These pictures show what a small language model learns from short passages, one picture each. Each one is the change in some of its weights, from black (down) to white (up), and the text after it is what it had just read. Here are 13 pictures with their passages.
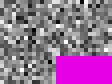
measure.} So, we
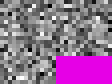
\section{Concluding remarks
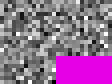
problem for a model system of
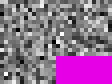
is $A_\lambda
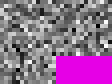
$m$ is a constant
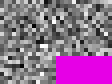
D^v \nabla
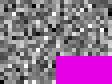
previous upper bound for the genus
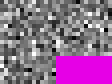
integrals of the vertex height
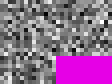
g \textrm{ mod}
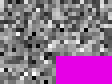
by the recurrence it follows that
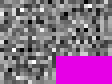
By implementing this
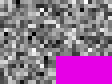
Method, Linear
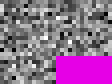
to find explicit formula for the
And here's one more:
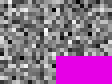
prove the following useful expression for
